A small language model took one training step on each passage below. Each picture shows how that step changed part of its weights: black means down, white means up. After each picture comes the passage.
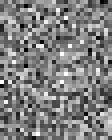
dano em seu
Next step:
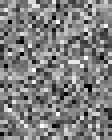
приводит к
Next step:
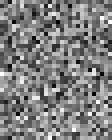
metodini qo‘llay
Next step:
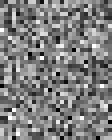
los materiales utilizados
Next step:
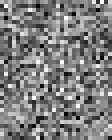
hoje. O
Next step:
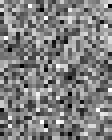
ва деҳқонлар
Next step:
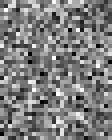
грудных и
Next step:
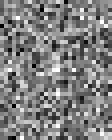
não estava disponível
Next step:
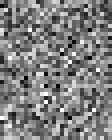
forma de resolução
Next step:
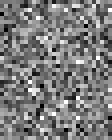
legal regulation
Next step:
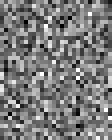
de lucha para la
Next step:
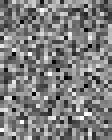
caso de bens
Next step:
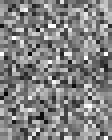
quando aquelas
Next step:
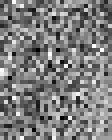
va san'at bilan
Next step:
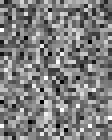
de la confiance
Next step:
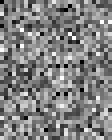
de ningún
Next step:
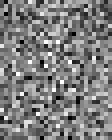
la nafta y el
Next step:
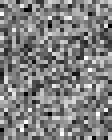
estado prévio
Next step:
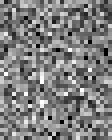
redes sociais
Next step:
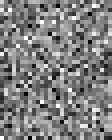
formação cidadã.
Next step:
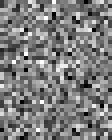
зраку (да
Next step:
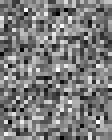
segundo um modelo
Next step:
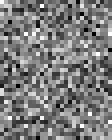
tersebut dan
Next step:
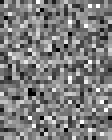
impulsuri de
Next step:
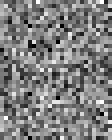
el manejo con
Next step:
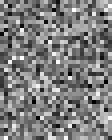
y la evaluación
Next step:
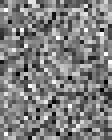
докажем с
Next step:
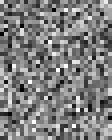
y la memoria.
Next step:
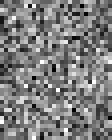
Bu xususan-
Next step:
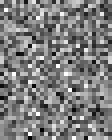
⁷ Canal
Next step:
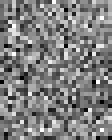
Masalan asardagi
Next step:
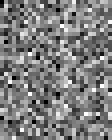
suivante : dans
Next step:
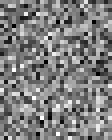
patsient ishki
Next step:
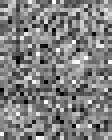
время как
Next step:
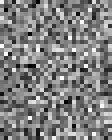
chunki u bir
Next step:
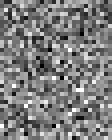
switched to
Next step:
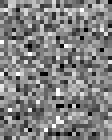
бозори янги
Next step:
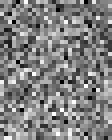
a more and
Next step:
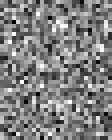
ver al otro desde
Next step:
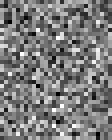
que pensei em
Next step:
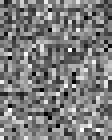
de Nemours
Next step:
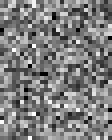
чакан жана
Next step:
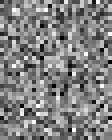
3’te yer
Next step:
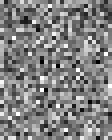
qui lui est
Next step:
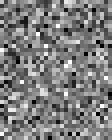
“el feminismo
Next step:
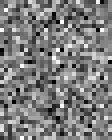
торговля и
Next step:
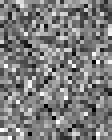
notons que les
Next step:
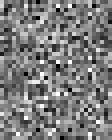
se calculó
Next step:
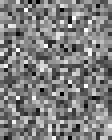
valida a necessidade
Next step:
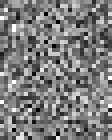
rivojlanishni samarali
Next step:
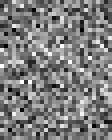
va tantiligi,
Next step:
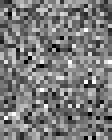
business process
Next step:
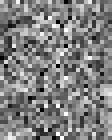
inferno. O
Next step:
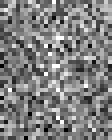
в цифровой
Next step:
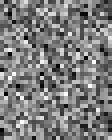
montré que les
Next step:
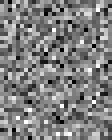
во многом
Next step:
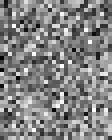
das Covenant of
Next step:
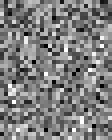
Es importante diferenciar
